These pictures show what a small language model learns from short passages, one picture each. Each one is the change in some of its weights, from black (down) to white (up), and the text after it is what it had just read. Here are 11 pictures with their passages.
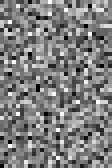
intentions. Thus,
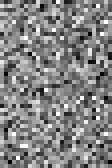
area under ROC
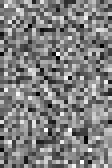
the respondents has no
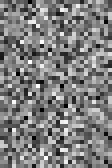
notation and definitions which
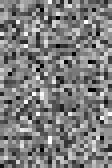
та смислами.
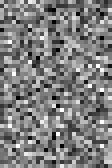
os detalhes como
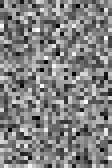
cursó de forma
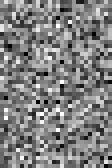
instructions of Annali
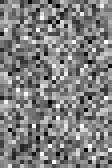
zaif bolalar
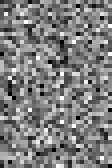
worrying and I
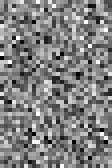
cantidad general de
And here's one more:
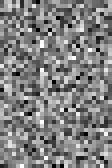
a $p$-adic
